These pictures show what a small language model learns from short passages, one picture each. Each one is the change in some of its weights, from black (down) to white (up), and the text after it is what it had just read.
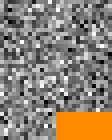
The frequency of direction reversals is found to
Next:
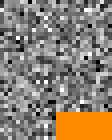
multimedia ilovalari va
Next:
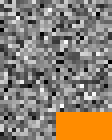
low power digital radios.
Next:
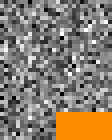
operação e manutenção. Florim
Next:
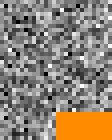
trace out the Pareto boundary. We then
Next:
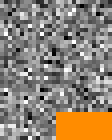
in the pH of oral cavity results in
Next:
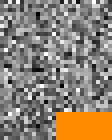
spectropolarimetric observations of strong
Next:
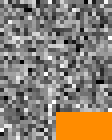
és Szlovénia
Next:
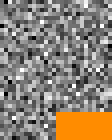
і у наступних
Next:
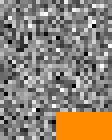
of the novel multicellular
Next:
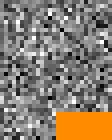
cross-matched the \spass\
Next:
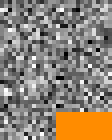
circundou a Crimeia, a
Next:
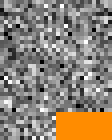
A brief description of tape
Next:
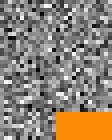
comparing the output voltage and the
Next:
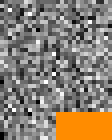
la época lluviosa de
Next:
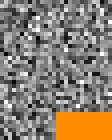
state, and biosciences is
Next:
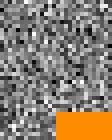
ecosystems benefiting
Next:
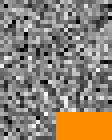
of triethyl phosphite in
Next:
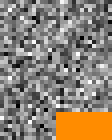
renormalized as described below. The
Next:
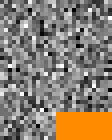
дәрежеси, өз
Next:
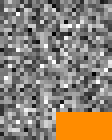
yang diturunkan dari generasi
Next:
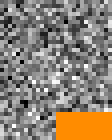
less accurate emissivities at a given
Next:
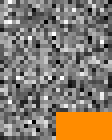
maqsadni amalga
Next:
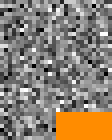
filtering and layer activation, but
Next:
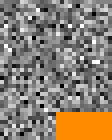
function, $A$ is the mass number of the
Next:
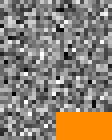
constructed corpora. We conclude with
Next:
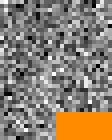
*Testimony of Ba*'s
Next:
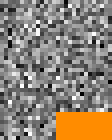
the case of particle-induced resonance
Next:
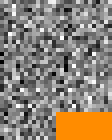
the short-chain inorganic or
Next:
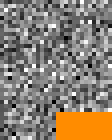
the masses and positions of haloes
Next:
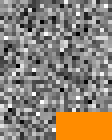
are included in the GenAge Ageing
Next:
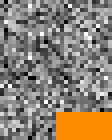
of inequality. The IHDI value
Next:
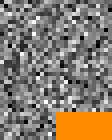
A.~Semenov. \newblock The
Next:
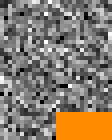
\frac{\partial n_+}{\partial
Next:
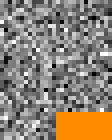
sm, har bir variant 8 qator
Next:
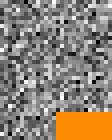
and vegetation cover. Each
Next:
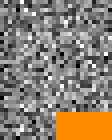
stimulation operations [15]. However, is this
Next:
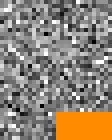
.058 V23: Sneak preview
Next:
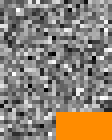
as well. This approach has made it possible to
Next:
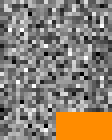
cas, intergénérationnel,
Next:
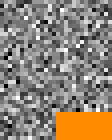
theoretical prediction of optical spectra of
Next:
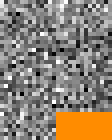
is a sparse parameter, which generally takes
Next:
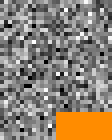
UAlg devem ser depositados
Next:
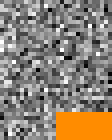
curves span a narrower voltage
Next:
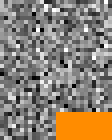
This approach has been implemented in an R package
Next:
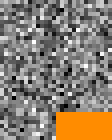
zentrales Operationsfeld von
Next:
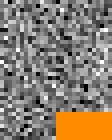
MA: Allyn & Bacon. -
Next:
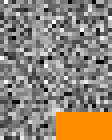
as compared to leucine was explained by
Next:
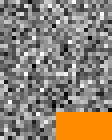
to choose the optimal tuning parameters.
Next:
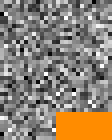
model produces an accretion dsik profile
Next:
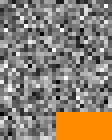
and intervention are actions to overcome,
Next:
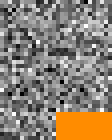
unit of time, all sites in the
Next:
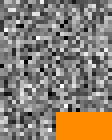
elderly people tend to have different
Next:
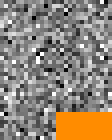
matrix of an antenna array of
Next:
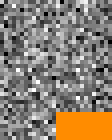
becomes larger than $0.01$,
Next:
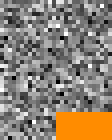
This result is obtained by a) certain
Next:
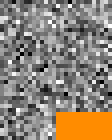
fail to capture. In this specific case
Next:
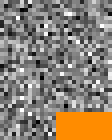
\begin{feynman} \vertex at
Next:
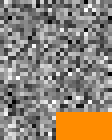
Avstriyadan suv
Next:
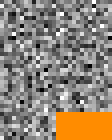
is unaffected by force resolution.
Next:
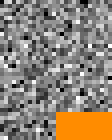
find out attitude towards CCE
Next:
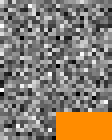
the real part of the singlet) leading to
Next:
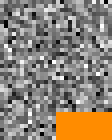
tension is then defined as the number of standard
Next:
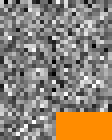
condition $\min e_{nl}\equiv
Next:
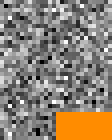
high redshifts is found to correlate with
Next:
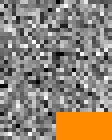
rights commission must be former
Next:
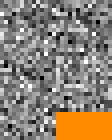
режа ижроси
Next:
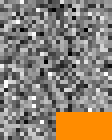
do mundo, perdendo apenas
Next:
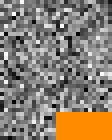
do Código Civil),
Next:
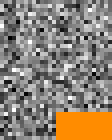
the desired phase at the center frequency and
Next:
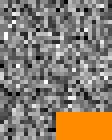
intilish, insonparvarlik,
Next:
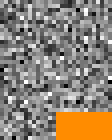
scores are also shared across heads
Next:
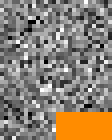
on all thick samples were performed. An
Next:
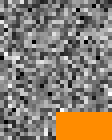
математичного змісту
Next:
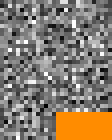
so'ngida sinovdagi
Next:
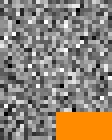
By measuring the phonon spectra of
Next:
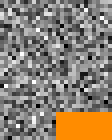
which objects have to be rendered. In
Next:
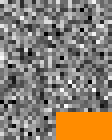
States and Phase Diagrams}
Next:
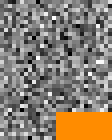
OF TEENAGERS IN
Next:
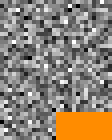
is much higher than the closest
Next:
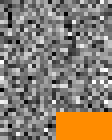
provides an opportunity to show the
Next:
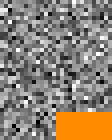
well as newer ones. This avoids
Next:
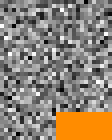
colors of the visible rainbow.
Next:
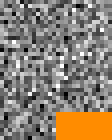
= -1$ we reproduce exactly
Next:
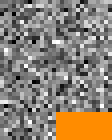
president in running a higher education
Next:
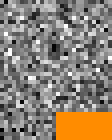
jsonlite Package: A Practical
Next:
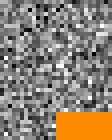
learn and adopt new technologies
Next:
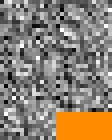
Limitations of SAT Solvers in
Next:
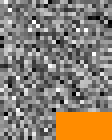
which may seem counterintuitive with respect
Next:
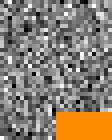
the story “The Night-Born”
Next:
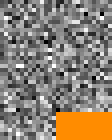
tanulók részére
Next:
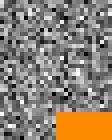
spreading of misconceptions at
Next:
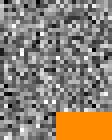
Ora is heavily redacted and
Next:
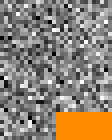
of individual bins for which the two simulations
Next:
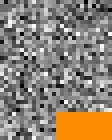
de pensar, em vez de
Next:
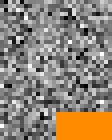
presented in Table 2 showed that a three point
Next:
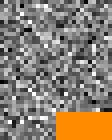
teaching activities are not entirely
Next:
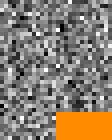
Essa sensibilidade
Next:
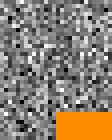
the European Union, which
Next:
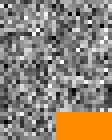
facendo con generosità
